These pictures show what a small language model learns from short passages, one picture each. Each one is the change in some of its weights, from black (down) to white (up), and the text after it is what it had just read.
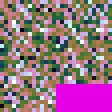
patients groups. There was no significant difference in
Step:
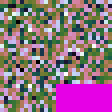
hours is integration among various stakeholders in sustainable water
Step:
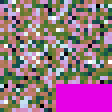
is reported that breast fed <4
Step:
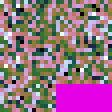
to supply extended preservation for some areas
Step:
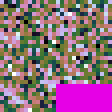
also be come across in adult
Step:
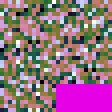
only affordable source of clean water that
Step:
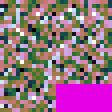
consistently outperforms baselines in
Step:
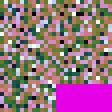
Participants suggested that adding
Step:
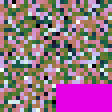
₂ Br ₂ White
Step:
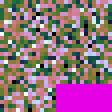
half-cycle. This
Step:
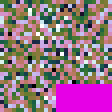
the reaction of horseradish
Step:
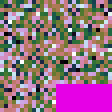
indicated by several convective cells line up
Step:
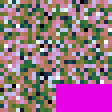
hazards at workplace,
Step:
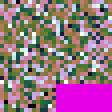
16S rRNA gene
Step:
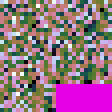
seen in case of Singapore,
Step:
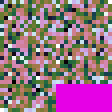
will be sought from the data protection
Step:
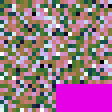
signatures, which could result in
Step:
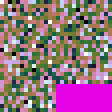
(1989), this helps to reduce
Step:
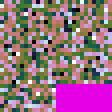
tolerances. This reduces or
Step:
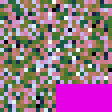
metal(II) complexes were
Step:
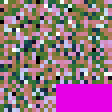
units, the Benin
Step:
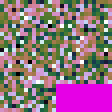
NSDWQ and WHO
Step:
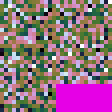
process. A comparison of these experimental results is
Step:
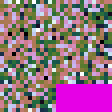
both genders. The mean age was
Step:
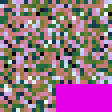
on online movements mobilising for
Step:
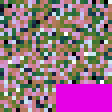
self-reliance and reduction of
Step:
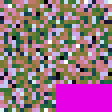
moment of the start of their
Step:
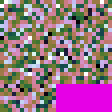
the most fascinating and useful
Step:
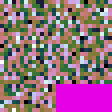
form to assess the occurrence of first
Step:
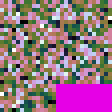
and Renamed After the
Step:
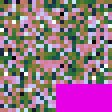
the largest hubs. 5.
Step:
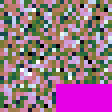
problem and offered general recommendations,
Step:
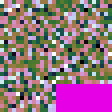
provided through network slicing. RAN
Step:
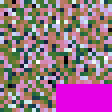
work, and human labor. Means of
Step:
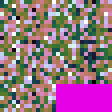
due, for example, to expansion
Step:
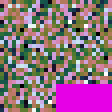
to get the sample interval, the total
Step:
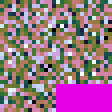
the fields showed positive results.
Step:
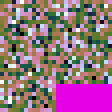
reduce TKW. It is well
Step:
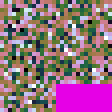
and poor category, respectively. Education level
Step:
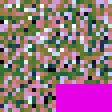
economic efficiency and competitiveness of existing industrial
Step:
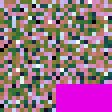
studies have shown that the level of anxiety and
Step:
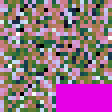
to cope with others' peace,
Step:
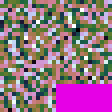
knowledge, build analytical thinking and improve the
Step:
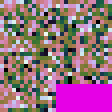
UK Contents lists available at
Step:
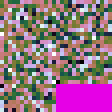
protected TAA shared drive.
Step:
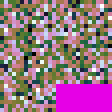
Theoretical and Conceptual
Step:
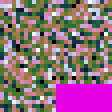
for mapping such developments are very
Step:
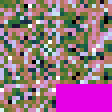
deliberated on different aspects of
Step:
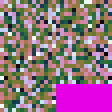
as part of the uniform resource identifier
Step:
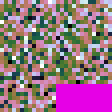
no patent applications related to the topic
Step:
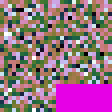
and infrastructure for educational and academic activities, this
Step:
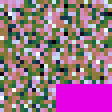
improved digital systems, and enhanced financial
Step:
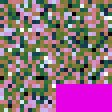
Finally the nitroso ester
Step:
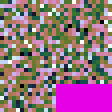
within the particles of the model system of
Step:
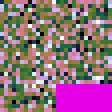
curriculum The evidence of knowledge gained
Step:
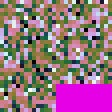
CO₂ across borders.
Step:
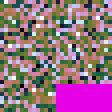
minimum in eddy temperature is found
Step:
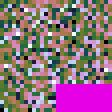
that define, implement and increase the efficiency
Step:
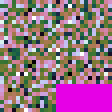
only. Low private sector notification was
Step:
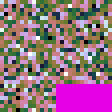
STFT can be defined by
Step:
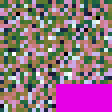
B.M.) in the case of
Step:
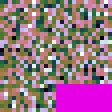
tense forms of the verb) that
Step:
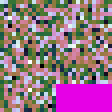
is not possible. As an example,
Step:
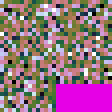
therapy dog, the student was more active
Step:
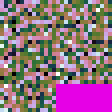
Statistical Package for Social
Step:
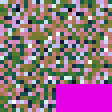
communities (25). Natural enemies
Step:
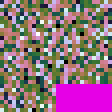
Additionally, it was recommended that he avoid
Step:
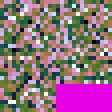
pertinent to keep in
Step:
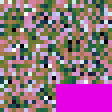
as a standard. In this evaluation; the
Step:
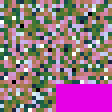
gyoza skin containing
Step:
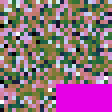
Abstract: With the surging interest
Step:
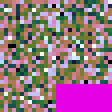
obtained in Refs. 6 and
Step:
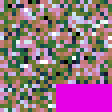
Resistant Design Buildings
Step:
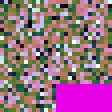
68% had regular menstrual
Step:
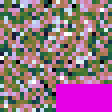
The FEP 2020 plans the areas
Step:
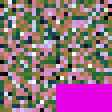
loop() where the laser
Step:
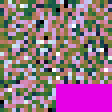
system of piroxicam by
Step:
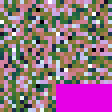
kV, leading to the first patent
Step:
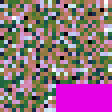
varying smoothly between the two
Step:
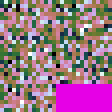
News in India’(2022)
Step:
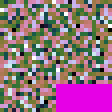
manual processing, according to the findings.
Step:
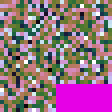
and demonstrate an **innovative and
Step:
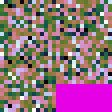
extract was dissolved in 10%
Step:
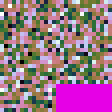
aside the healthy ones, there
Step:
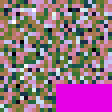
and confusion, and poor Jon
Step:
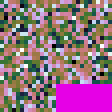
from public-private
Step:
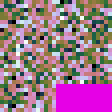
1. REMITTANCE
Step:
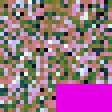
null hypothesis is accepted.
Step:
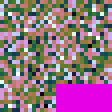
economical, fortification against breast cancer
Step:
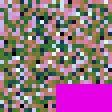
keep pace with the change and development
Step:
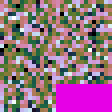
handing over a document that proves
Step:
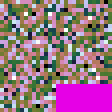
kT-points pulses
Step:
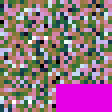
there, the ecological health assessment of
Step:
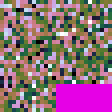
and Institute for the Study of
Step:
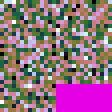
an international competition launched in
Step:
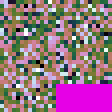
3 Robust extended Kalman
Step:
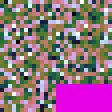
index varies from 17.00 to
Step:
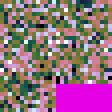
higher than the static ones
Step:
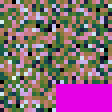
III. Approach The device
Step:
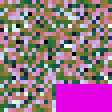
disruptive innovation rapidly improves as
